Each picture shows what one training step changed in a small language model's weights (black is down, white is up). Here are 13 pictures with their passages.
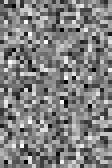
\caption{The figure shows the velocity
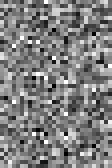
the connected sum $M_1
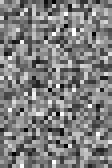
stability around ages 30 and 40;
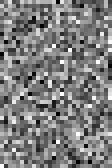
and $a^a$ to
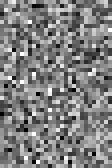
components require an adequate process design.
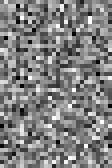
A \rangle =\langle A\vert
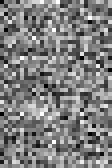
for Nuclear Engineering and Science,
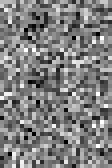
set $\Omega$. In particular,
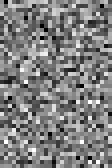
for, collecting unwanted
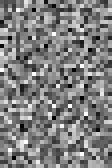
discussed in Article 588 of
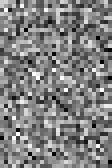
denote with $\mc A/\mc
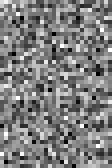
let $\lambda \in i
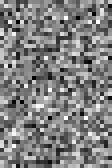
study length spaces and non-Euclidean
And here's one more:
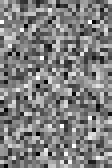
representation of generic gates as standard
